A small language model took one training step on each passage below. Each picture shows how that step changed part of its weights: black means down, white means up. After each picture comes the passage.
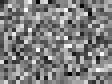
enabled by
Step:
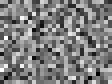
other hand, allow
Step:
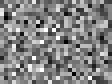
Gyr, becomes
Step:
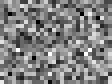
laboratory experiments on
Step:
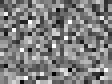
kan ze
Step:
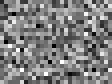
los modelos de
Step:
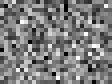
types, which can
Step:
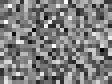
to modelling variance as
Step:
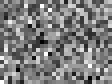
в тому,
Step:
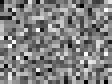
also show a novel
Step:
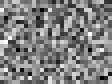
Artificial neural network
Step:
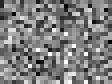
may be harmful
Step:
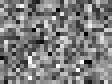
dem ESS,
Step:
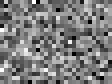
Bu hakkın
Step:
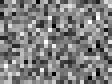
it's more
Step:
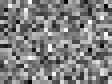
and teaching skills
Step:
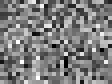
material which based on
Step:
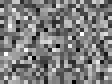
the incidence of
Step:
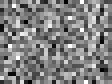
corpus for
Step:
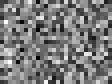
to derive a
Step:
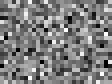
and second largest,
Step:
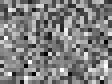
ten times longer than
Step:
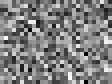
notification and
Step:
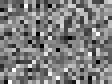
детей на
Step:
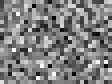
which students become at
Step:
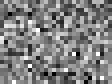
se apresentam como
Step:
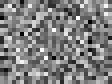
on parameters B and
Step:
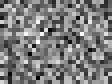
on the effective
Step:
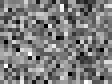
however ample evidence
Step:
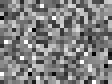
understand, and
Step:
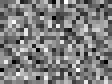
as a Gaussian
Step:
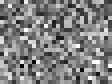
of adults.
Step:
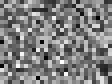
behavioral problems of
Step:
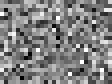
slope nearly
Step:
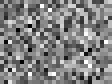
в свете
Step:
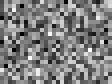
then we have
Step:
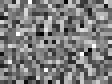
and general educational
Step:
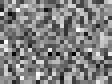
type. To
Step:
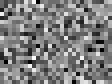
preferred by
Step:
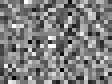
current work, we
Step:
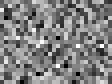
L, Ye
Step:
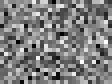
National Open University
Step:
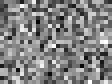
enfermagem e
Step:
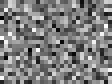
developed individually for
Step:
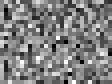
Randomization was
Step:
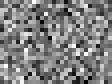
I acknowledge
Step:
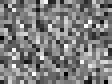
representing the
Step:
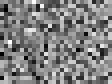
spatial pattern of
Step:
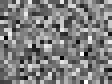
and has further
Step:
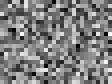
driving force for
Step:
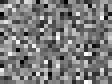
to invert the
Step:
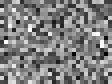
the user and
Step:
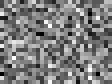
experiments in quantum
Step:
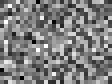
to security services needed
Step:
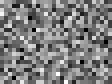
1: Distribution
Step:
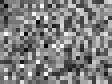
которые не
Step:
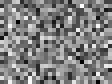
the two independent linear
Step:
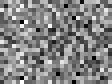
intersect at
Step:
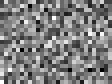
momento en que
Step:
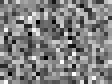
— de outra
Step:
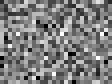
log event is
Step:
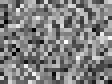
period, the
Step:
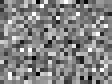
pelo apoio
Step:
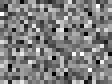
exciton energy
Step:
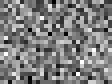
attitudes and
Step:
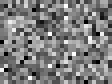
exclure un
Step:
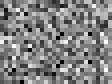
colon histology of
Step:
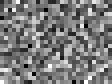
has also frequently
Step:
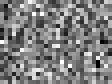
multifractal states
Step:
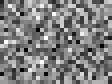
whose Hamiltonian functionals
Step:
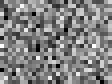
W., Li
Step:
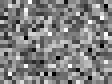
and climate data more
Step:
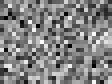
etki, -
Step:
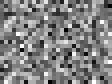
referem desde às
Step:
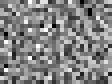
numerical and experimental methods
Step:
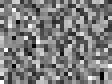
the present section on
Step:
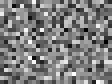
1st and
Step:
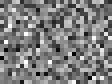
the earliest
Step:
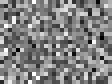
fix the
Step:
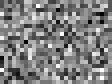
shifts) are
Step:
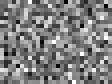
and repair
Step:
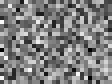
of the amplitude
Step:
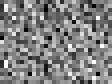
itself is passive
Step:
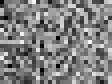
Liu Y,
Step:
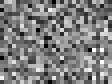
resultant was then
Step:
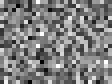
van een man's
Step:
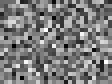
as propriedades
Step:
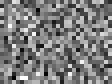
the loss.
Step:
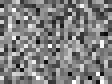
the future price of
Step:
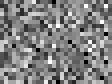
beam spot selection
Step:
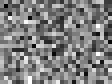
p \cdot
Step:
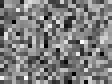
system is chosen to
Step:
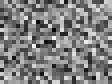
others approach a specific
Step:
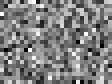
magnetic field. A
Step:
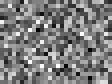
of Nursing
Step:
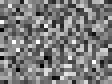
of network completion
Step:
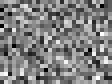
limites do
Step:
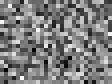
of them contributed
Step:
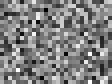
growth. This setup
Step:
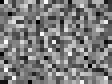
é das 8h
